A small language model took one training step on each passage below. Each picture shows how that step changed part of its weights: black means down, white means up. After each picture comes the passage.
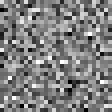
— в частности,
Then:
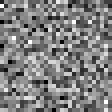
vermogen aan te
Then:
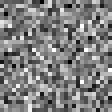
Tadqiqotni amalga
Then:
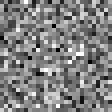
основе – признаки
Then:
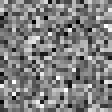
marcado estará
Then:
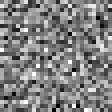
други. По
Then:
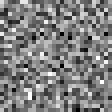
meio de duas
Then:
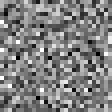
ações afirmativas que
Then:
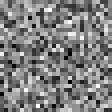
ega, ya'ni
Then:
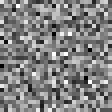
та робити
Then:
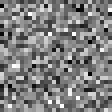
rangi to'q
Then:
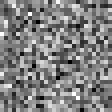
12 января
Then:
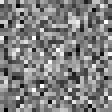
executivo serve
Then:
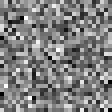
hoje tem sido de
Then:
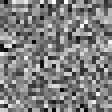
Harmonie und
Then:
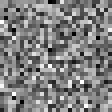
encontrados e pesquisados
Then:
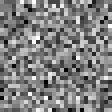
yerlarni ijaraga
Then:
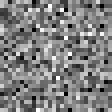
pedagogik muloqot,
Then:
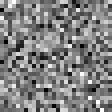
business et industrial
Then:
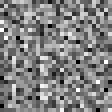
processamento e a
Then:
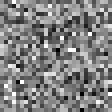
concisa entre el conocimiento
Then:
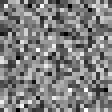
3. Бровді
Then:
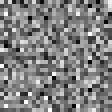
va moliyaviy mexanizmlarni
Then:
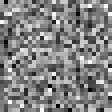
tushunchalarni shakllantirishga
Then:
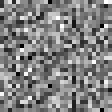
als Verwalter
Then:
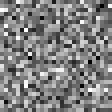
[in Russian]. -
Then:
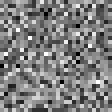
mit den relevanten
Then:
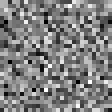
subjacente ao
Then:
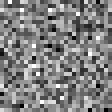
dotar de un sistema
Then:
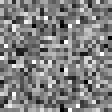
Percepciones y
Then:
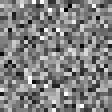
EPA desde sus
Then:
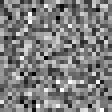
такой организации
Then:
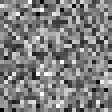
Figura 2, com
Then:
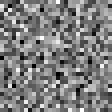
на листовой
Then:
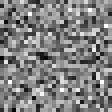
pedagogical conditions,
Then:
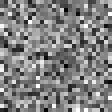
de sífilis
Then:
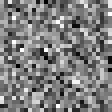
das principais características da
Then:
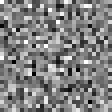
ou instalações
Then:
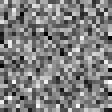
los niños se
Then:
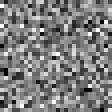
a rejeté dans
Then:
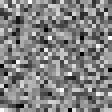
en el país de
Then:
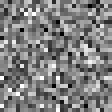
the components of the
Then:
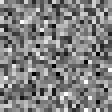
АРМИИ В
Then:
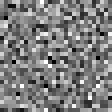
parmi leurs priorités
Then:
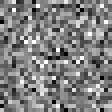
the blue
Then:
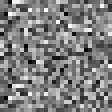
qushlar orqali
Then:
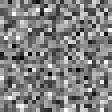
dars jarayonlarida qator
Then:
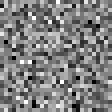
dos que neles estão
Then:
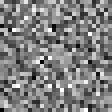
иного уровня обучения
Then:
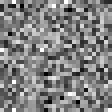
que denota alta
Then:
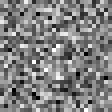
свободы, к
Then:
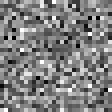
individuell bearbeiteten
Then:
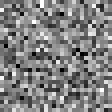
fue explotar recursos
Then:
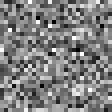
learning o‘quvchilarning faol
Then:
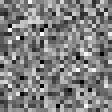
datum van de
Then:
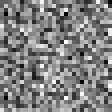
serviu para que
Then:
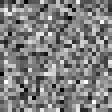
many cases,
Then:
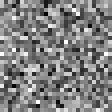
O país que respeita
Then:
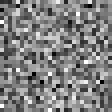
проектов в учебном
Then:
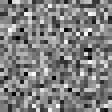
those involved
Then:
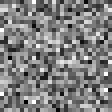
received funding
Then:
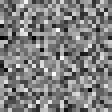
информационной этики
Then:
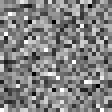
management innovations proven
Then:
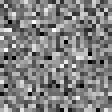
imkoniyati paydo
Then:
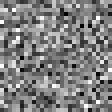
la Universidad Técnica
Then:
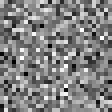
“Agar sen
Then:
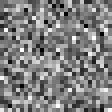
que se efectuó
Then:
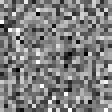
по педагогическим
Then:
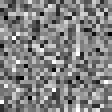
pasado de las
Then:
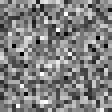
continuar dale a
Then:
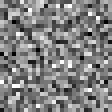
du test, la
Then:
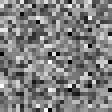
rápidamente en
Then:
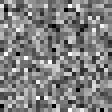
йўқ бўлиши
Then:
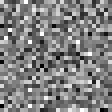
и инструкторов
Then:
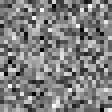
se implementó un proceso
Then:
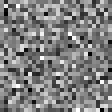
à la Loi sur
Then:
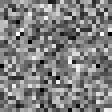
documentada tanto en
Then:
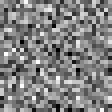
бир ўрамнинг
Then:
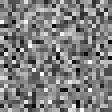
центра города
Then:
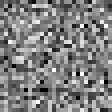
haqida gapirish
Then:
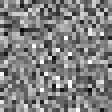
tomonidan axborot olish va
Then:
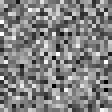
(...) ainda que duas
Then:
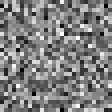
los valles altos
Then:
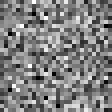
para realizar durante a
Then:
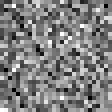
alt loc,
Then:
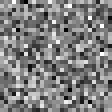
l'eau et les
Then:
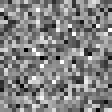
qilishi ushbu maqsadlarga
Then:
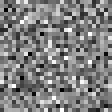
einer technischen
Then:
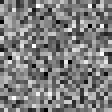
metode searching
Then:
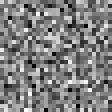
дітей бачити
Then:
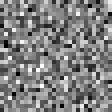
va adolatni
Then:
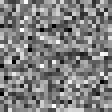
и животных
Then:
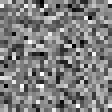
regime restrito
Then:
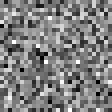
então ainda era
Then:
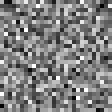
[Internet meme
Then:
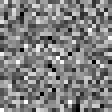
los servicios de salud,
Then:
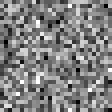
tushunchasi mavjud
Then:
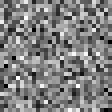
туризма являются
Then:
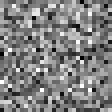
Qizi, A.
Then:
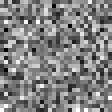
de tamanha
